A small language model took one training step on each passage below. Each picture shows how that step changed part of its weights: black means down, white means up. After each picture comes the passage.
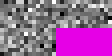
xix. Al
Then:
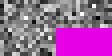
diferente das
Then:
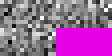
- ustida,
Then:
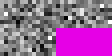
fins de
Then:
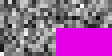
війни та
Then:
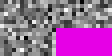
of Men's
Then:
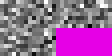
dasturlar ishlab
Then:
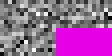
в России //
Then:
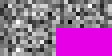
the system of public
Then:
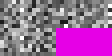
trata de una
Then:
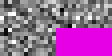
В статье
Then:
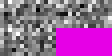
teren realizate
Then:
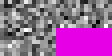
все нових й
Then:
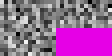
sciences. –
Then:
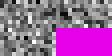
of students'
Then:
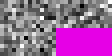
structure of
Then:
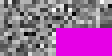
как можно
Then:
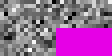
projet de
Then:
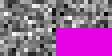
6 Suvda
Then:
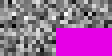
de zomer
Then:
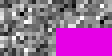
*Journal of
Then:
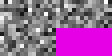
- КАК
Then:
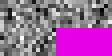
de entender
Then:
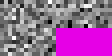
Har xil
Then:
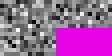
du travail
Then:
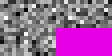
em John
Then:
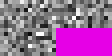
b) necesidades
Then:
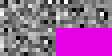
– НА
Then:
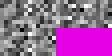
esa K.
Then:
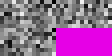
revistas nas
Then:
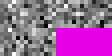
that meets
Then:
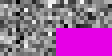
та жиноят
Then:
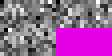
representar esta
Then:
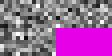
program seperti
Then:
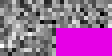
Institute of
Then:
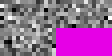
da rede;
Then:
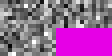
della stampa
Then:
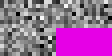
guru dan
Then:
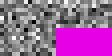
milenio en
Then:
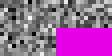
как второго
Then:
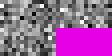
solo e
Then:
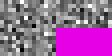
heb ik
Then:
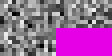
é um dos
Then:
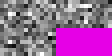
TEOR DE
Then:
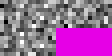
лікування з
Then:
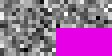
bu holat
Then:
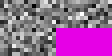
emissões de
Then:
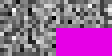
the study is
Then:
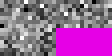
e pratiche
